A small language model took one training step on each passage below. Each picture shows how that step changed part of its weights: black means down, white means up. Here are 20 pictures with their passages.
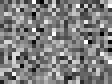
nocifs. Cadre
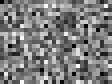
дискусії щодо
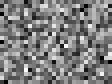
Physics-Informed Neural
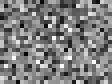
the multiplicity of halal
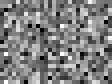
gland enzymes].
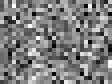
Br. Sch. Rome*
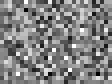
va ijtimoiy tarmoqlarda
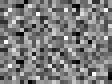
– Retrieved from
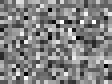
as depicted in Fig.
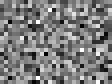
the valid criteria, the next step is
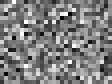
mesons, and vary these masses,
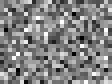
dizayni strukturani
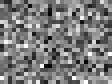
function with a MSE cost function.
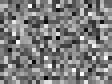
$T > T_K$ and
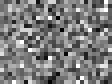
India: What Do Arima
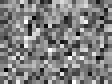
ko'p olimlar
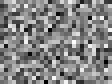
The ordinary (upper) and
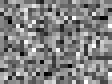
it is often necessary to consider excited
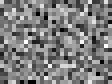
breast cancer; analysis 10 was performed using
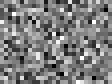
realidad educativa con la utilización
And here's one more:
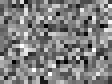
Result Value (front)
